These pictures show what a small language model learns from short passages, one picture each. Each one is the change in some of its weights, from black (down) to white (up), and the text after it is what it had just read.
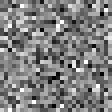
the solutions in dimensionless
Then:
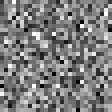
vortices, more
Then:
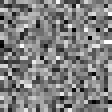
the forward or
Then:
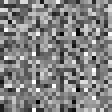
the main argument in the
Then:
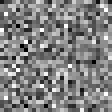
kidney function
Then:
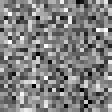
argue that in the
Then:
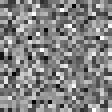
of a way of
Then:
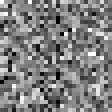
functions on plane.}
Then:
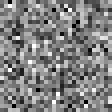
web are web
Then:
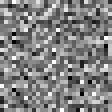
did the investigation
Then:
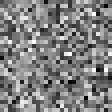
of a locally compact
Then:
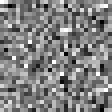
F20 reached a
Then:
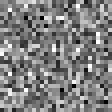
an Infinite Number
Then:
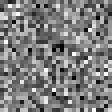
vacancy increases
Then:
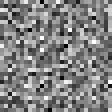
the rank of
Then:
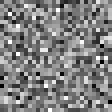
particular we argue that
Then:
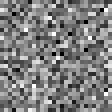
the same flow.
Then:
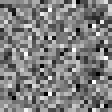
usual two-dimensional
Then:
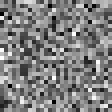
In order to avoid
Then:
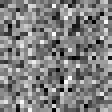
simplex. The
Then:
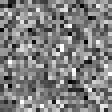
and to a unitary
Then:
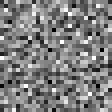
about plants. This
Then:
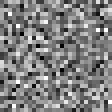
particular, due to the
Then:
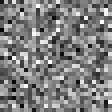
more efficient than the
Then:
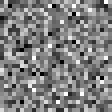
big enough $%
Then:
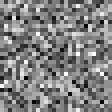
term proportional to
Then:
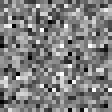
least a row in
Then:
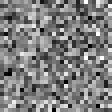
in the first equality
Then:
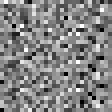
following research questions were
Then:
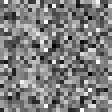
in detail in the
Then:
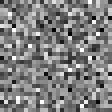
whether or not an external
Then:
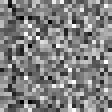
steam technologies in
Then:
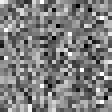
1 km grid
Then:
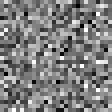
LT (right)
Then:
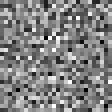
is one of the two
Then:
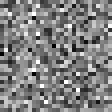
of the embedding described
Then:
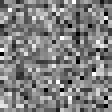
Connes proposed a
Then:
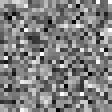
in your respective
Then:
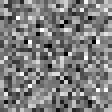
(DIS) or
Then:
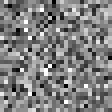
four levels each, the
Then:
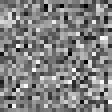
The scale of the
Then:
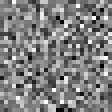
is maintained via
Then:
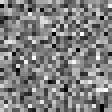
Further work to identify
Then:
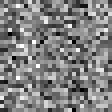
sten, S.,
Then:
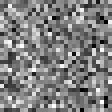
of the Russian
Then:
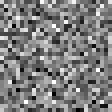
the XDB
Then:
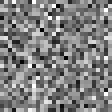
the same temperature,
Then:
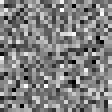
as well as the number
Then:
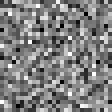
not bothered to
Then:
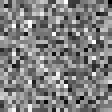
3. There was
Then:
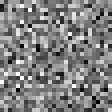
driven force and
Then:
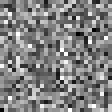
is a subgraph of
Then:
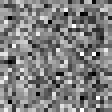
domestic and
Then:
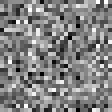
here, this hardware
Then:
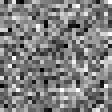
software development models
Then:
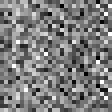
orthonormal matrices with
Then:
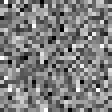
C$ over a smooth
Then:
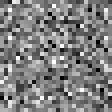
flavor change from
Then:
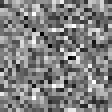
bound on the differential
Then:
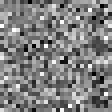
Fisher matrix analysis
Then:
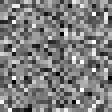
vector. Assume that
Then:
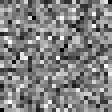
testing the approach
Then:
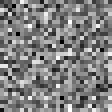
the required course
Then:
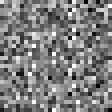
entire plane is
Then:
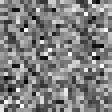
Quality and
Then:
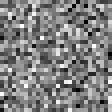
of the plates has
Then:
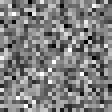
exhibit less gain
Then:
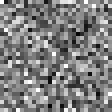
special ruled
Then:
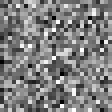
ulcer models in
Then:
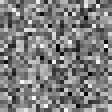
in these zones
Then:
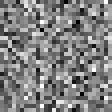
the other hand, it
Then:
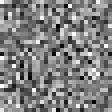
Both methods produce
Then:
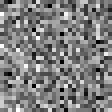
Varian based
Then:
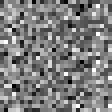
\in \ind
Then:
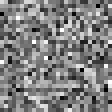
becomes less steep for
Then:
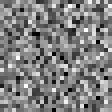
integers. It would
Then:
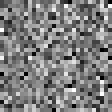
Total energy
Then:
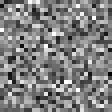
whereas experienced
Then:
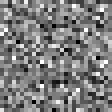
energy detection (ED)
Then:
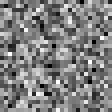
systems, both with
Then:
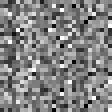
of research. This research
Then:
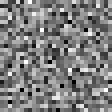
for iOS apps
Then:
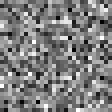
have assumed an open
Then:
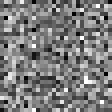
$\mathcal H(\xi
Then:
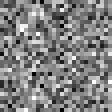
by the way of
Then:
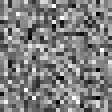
respectively. In contrast to
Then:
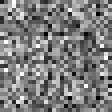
The dashed line
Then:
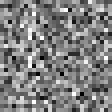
have been made,
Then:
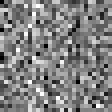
you better if you
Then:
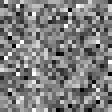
know that for all
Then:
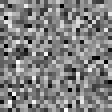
It is easy to
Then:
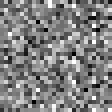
computational complexity of
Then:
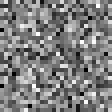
in a more general
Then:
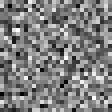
gaps; -
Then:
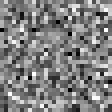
properties are not sufficient to
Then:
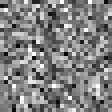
interpolation on a
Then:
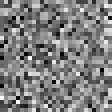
code that would be
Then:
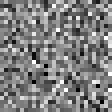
is the primary
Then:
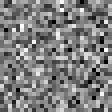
option for patients with
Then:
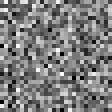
the predicted and measured
